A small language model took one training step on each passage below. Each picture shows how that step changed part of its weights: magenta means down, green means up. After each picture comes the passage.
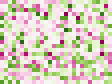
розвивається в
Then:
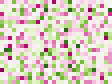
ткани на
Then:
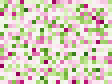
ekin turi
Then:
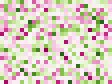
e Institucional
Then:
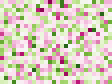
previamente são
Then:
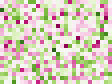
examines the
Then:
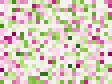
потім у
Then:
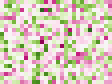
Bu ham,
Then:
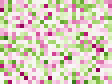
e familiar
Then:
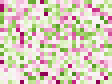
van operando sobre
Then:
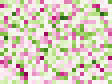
orientados a
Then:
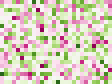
información de los
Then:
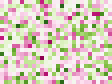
entre los profesores
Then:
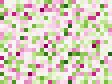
comum, e
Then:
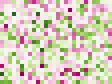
objeto de
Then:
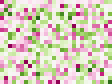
el proceso
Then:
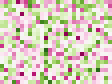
va kelib
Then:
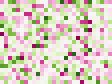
литературы на
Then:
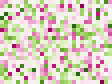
cultura, de
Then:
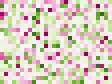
ijodkor uchun
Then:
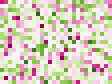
forma clara o
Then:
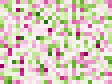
tashkil etishda
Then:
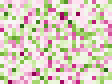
politiche di
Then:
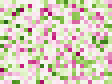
Dans ce
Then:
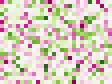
planning support
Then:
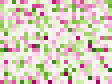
на базе
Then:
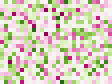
az olyan
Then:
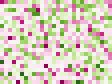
determinação do
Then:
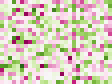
в том
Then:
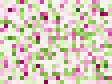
colaboração de
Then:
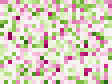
finalidade de
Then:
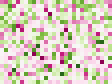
do tempo,
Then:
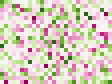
sensorik yang
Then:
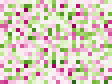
en el que el
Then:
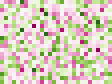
promote the
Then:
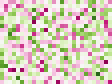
bases of
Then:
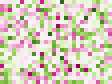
estado de
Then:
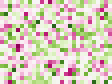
un ancho
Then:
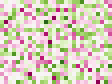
da equipe
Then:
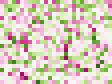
ahora el
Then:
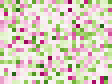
в список
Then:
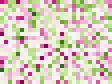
lo informado sobre
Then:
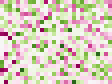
usando um
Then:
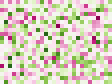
- Editors
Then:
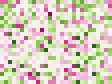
do grupo de
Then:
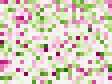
una versión de
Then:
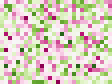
you at
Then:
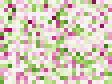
sintez va
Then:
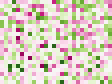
з боку
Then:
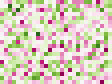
abierta al
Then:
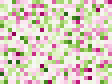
ими деятельности,
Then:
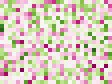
являются более
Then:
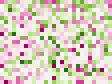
relaciones que
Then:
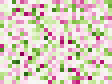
в процессе
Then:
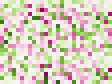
de alerta para
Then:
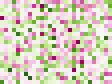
Босне и
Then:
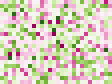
and increase
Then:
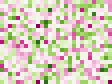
tomoni va
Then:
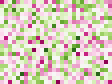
processes in
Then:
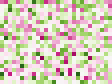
it is possible
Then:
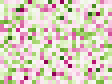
he sido
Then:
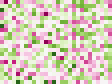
ao entendimento
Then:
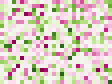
в. для
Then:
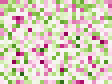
normas do
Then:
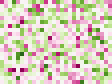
evaluation of
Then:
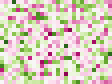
підхід при
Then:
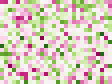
una cultura de
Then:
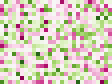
Yetim va
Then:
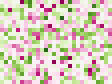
kerja sama
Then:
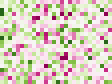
construir un
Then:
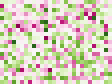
polémica con
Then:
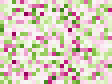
вертел по
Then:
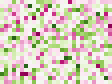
activité. »
